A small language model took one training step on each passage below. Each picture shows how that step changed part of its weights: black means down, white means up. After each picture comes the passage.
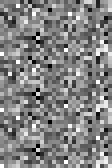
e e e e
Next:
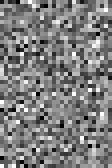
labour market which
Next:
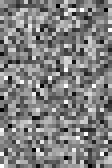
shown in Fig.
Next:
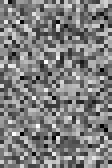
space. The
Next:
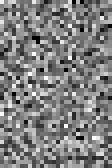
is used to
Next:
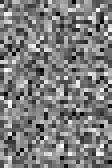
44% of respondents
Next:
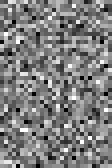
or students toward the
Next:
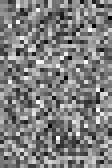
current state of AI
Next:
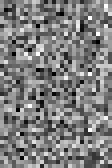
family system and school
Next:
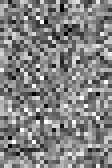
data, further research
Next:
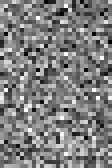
was derived, see
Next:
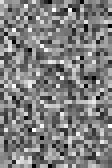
wave was introduced in
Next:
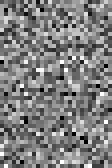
the need for
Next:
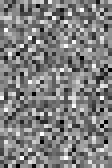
for sex of
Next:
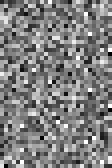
that the results of
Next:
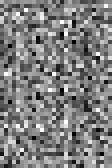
of Atrial and
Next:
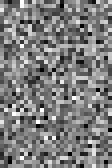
area of study.
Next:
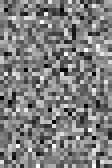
to gain political and
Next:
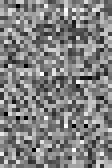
In contrast, our
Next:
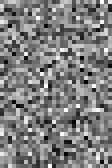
thinking also entails
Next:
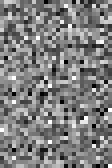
is an alternate
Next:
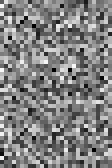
No. FAP
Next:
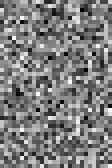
process. A database
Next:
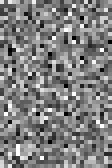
he has attended
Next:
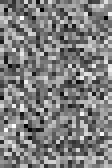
the relationship between the
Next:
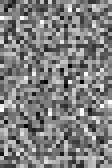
on the implementation of
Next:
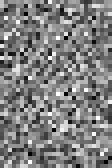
and cybersecurity and establishing
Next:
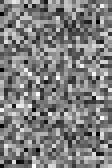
be influenced by some
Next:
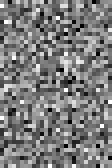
necessary level of
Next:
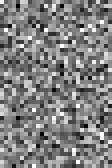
with age. According
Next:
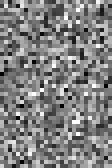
dataset under review,
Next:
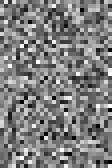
subject matter experts at
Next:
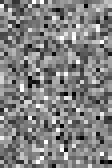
other roughness
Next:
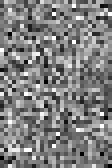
high-level international
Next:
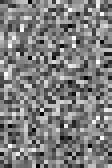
years, increasing attention
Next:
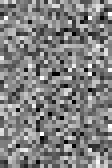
families and professionals;
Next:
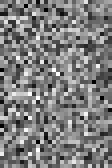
a high prevalence of
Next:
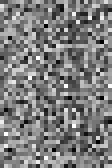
cycle fitting through
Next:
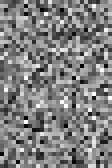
in the toe
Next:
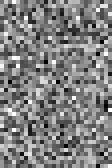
investigation or study it
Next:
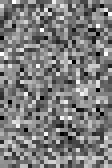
black-box objective
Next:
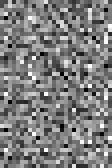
coiled tube heat
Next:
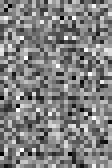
from their teachers and
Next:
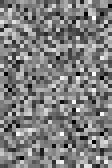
ranged between
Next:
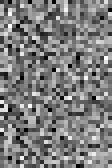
grain consumption are corresponding
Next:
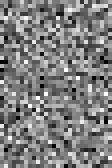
due to HIV
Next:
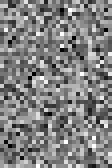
in individuals, they
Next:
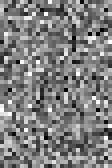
to traditional machine
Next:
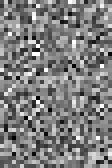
suit more to
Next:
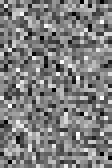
reduced by various techniques
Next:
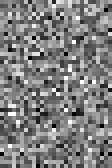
talk, might
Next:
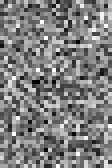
The DC-DC
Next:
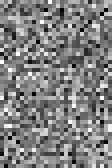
for male or female
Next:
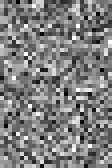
sector: The
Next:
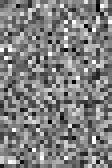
any $n,
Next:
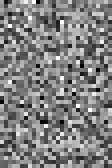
in handoff
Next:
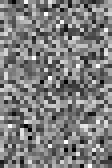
results in the case
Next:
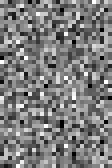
for examination U %
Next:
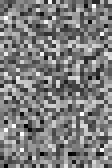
orientation of the
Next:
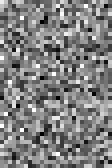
Natural Language
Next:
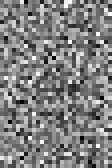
urbanising area is
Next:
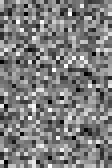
gingival and
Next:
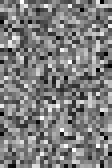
fuzzy numbers. To
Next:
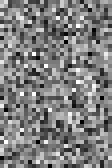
explicit in the German
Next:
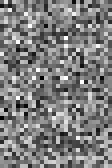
Additionally, multiple regression
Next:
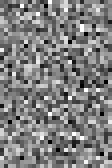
insufficient oxygenation cause
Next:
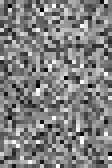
BER below
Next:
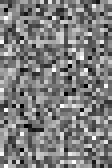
of the thesis
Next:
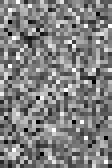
previous reports, this
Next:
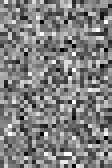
flows consisting of
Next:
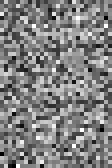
the evaluating person who
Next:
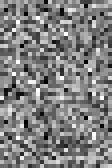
and operator's manual
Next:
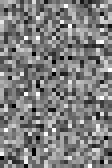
is the energy of
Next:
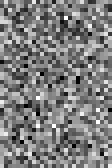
project encouraging the
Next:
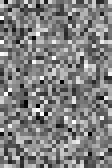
such as clays
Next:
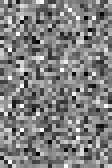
Part II.
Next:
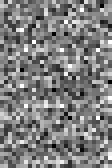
lead to project
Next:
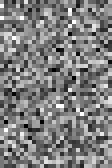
depend on the
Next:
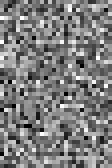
on the subject.
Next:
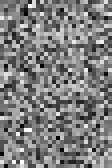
the place where the
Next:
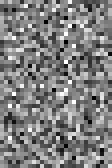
CKD is
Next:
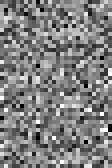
the types of
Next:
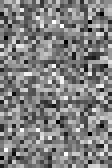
obedient or
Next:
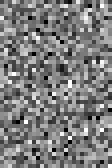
it is possible that
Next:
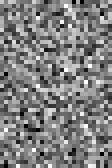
is embedded in the
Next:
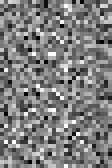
is primarily observed in
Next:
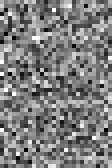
been used as a
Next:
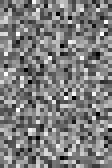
majority of the
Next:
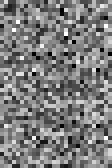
Material and
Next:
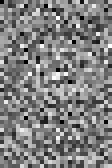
recovery in a difficult
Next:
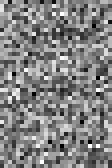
Underwater entities found
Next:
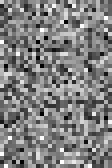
the HER
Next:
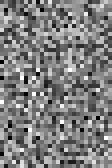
the heat generated by
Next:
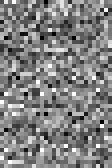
contribute additional knowledge about
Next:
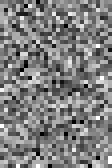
longer the concept of
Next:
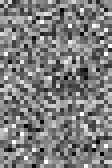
plot for the
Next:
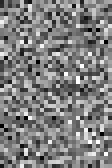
alkaline with low
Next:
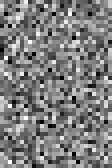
School. B.
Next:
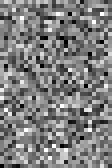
the tedious
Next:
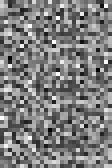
threshold level for each
